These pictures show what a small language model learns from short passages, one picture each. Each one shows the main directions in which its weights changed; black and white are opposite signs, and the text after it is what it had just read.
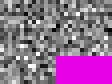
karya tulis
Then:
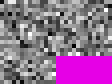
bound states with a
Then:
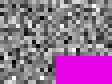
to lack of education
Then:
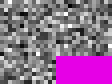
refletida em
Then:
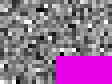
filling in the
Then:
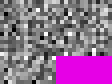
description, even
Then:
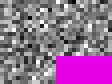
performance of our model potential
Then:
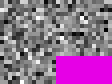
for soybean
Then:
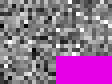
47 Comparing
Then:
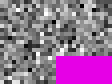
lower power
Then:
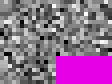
the riparian
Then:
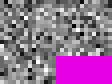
age and gender
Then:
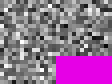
temprana en
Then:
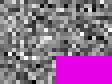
one can infer that
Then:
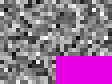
benda, dan
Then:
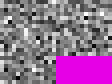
BZ is shown in
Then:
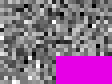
other hand, in some
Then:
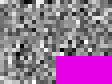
from the resonance
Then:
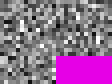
the quantum field
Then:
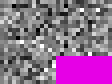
organization. The study could
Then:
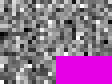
partons: quarks
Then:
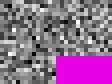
the sense that they
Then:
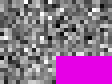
discovery bias
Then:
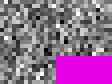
such as NGOs
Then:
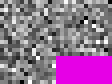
precio de los
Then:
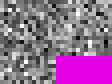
$\phi_b$ and
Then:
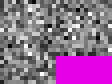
before reaching
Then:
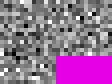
i.e., all
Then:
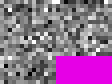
G Rating Count
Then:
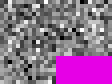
This activity will be
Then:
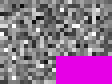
in their paper, we
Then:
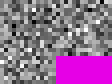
had a positive
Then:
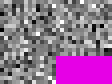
of their existence.
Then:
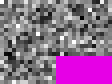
The work of teachers
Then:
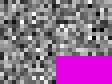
and the environment are
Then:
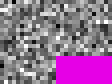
ions scale as:
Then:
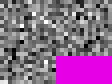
diffusion, and
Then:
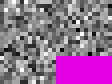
the dentition and the
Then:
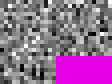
(qoramol va
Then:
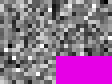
channels. To
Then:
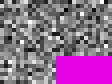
sustained flight,
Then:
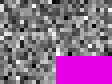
tino puo
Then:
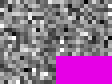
compared or communicated
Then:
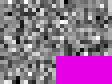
the maximal set
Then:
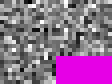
| Maxim |
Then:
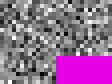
strategies corresponding to
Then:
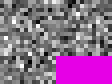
tolerance against
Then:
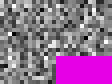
education policy
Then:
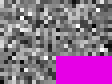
\label{eq: The
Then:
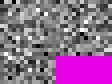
both qualitatively
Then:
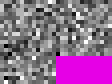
months of the
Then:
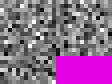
50 pacientov
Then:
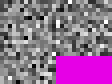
Ünal, S.
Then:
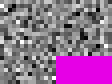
employed to
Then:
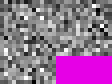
The ART also found
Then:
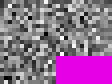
for the Regulation of
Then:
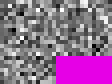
ação prolongada
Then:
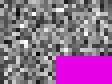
-- beyond the
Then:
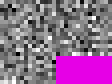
volume taken in
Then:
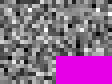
maximum near
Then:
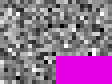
properties are shown in
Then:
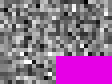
like to thank
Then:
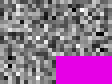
from the source node
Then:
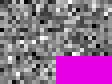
The issue here
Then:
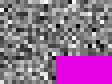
\subseteq {\cal
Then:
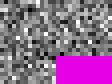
the crisis, under
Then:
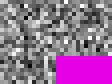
positive predictions to the
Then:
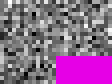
ileum are less
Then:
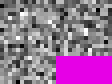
key insights into
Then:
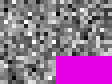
from a PSM,
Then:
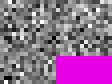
for the competitor
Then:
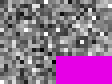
This means that in the
